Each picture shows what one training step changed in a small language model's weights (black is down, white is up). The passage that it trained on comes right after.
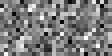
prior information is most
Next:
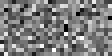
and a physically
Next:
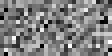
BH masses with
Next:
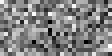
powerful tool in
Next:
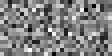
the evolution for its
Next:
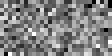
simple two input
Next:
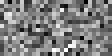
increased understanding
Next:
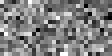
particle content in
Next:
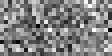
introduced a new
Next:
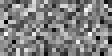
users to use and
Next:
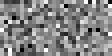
should be applied
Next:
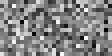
of both groups.
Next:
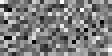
transport and
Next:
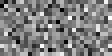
$B$ mass distribution
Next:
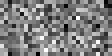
the most cases,
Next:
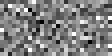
Green) at different
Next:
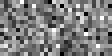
nicely complements
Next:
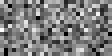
the hopping
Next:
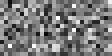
the theory that a
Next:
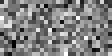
structure information mostly
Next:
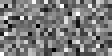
studies have explored
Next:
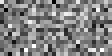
heating associated with
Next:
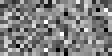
possibility of
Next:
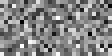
of information systems.
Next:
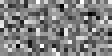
be written
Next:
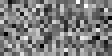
the current version of
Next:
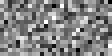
expectation with the
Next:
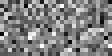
day prior to
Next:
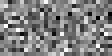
were enrolled
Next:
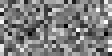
a simplified
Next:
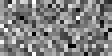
outcomes. The
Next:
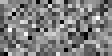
in MS Word
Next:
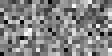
as stages.
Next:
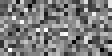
represent an additional and
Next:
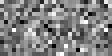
larger than its
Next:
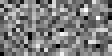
Several crop
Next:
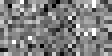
into classification
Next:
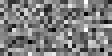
the number of time
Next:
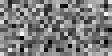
the same approach as with
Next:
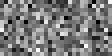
\ Electron \\
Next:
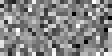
large scale.
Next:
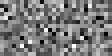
dense systems,
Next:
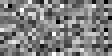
minimal information solution
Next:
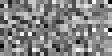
analyzed in this
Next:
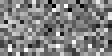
used by ECE
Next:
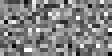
can be performed.
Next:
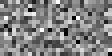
energy of the XY
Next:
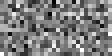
rest with the
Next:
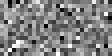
correctly under
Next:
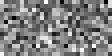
are the duals
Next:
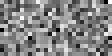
shown enhanced
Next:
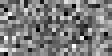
denotes the
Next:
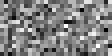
is also quite important
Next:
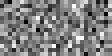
$\Lambda$ &
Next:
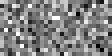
pp channel.
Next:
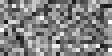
in a graph can
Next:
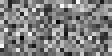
the concentration
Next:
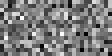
three analytical solutions
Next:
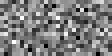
information about FIR
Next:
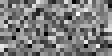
of us can have
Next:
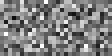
are required to
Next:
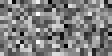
case, each new
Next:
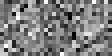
entirely in
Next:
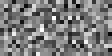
and detection of
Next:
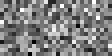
not contain any material
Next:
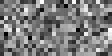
Director of
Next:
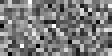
A number of studies have
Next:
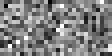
they were sent by
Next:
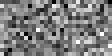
(VR) into
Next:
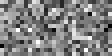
neural network.
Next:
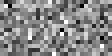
chosen from
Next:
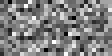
haze optical
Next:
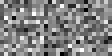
include the SO
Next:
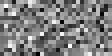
an active magnetic
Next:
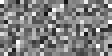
term under the first
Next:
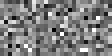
can be cast in
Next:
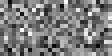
the component version
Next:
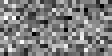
waves; while
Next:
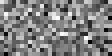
classical and modern
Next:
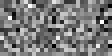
travel as she
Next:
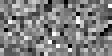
by the state may also
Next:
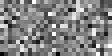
well in the frame
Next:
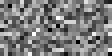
over time and the
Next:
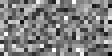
of a gray
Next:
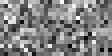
management. -
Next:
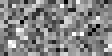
of incident
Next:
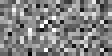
realizations of the
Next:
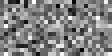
known population mean
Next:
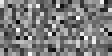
we produce training data
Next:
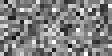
the pH is within
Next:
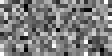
costs and
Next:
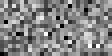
in Figure 4&5
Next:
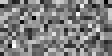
problem of simulation
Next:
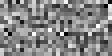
learned from
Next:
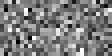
MOND tension
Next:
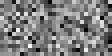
{\bibinfo {author}
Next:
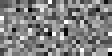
bounds of the
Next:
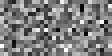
a foundation is
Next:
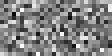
hereafter the
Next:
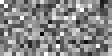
density in a constant
